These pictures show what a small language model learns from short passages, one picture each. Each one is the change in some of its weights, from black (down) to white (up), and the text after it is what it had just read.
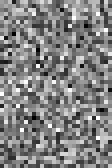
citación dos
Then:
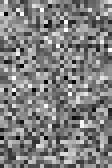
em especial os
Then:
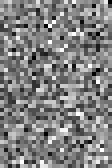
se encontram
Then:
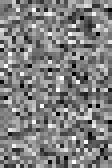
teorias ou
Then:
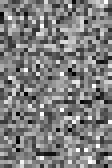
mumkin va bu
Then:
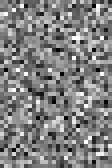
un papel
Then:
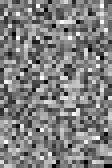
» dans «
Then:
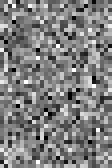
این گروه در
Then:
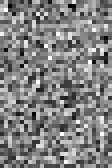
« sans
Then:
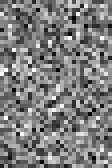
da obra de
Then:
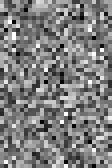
дистанция у
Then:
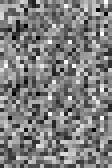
altas son
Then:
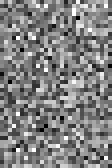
baho shakllantirish va
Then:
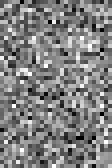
yo intenté
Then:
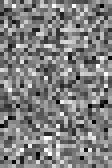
muß. In
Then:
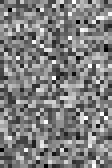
– це не
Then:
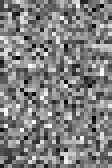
Figura 10
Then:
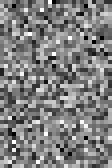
В науці
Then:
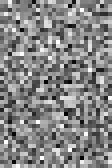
responder a
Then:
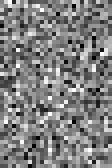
seus direitos
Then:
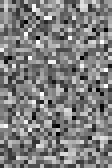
de plata
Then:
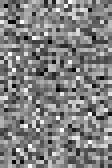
jazo va
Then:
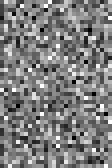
Rep. of
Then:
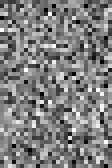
de animación
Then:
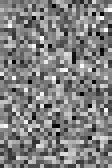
de una objeción
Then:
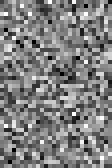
в с.
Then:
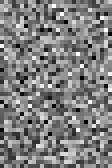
the role of
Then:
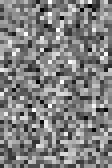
la PMT
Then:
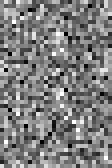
sonucunda da
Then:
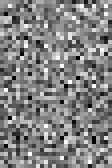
sementara dengan
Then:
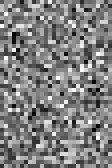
se expresa
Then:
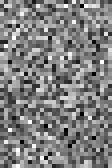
algunos de
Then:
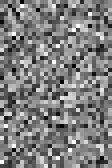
matonat bilan
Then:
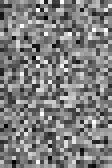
dat dit
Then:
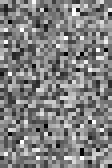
borasidagi yangi
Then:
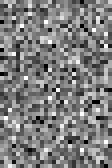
Time for
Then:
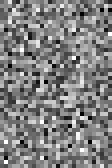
hal qiluvchi
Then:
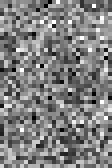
особливо в
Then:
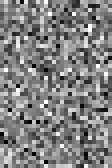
L. и их
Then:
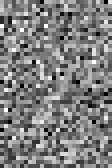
texnologiyalar rivojlangan
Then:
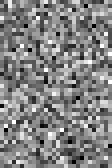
tal filiação
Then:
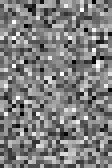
is put
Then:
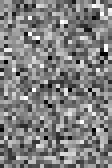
clínicas y
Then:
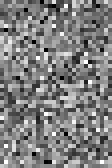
именно те
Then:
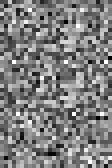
esa, o
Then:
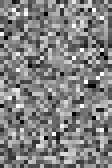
aquelas com
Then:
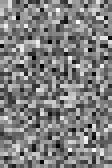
e parte do
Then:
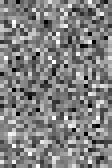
ordin este
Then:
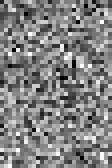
so'ng uning
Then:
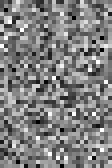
yang telah
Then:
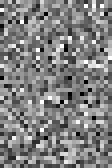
(В) по
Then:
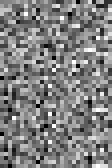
Axborot va
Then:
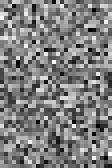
для выявления
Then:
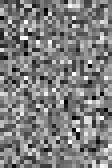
Har kim
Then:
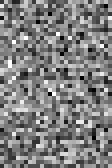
relevante diz
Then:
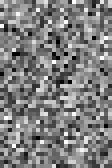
tendencia a
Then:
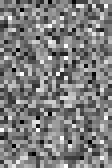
contaminação de
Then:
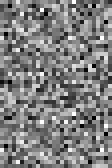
xususiy maktablarga
